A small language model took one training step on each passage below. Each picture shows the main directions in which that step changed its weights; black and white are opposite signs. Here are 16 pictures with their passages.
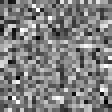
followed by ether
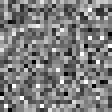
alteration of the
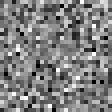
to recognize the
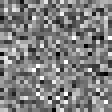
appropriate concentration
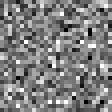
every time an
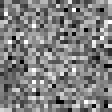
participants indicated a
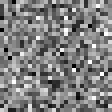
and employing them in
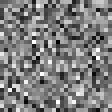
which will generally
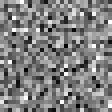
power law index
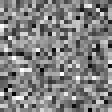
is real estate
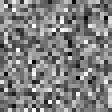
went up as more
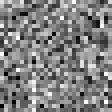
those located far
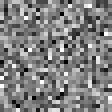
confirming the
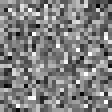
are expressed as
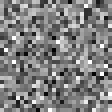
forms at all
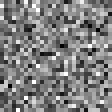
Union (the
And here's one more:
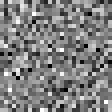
compressor selection
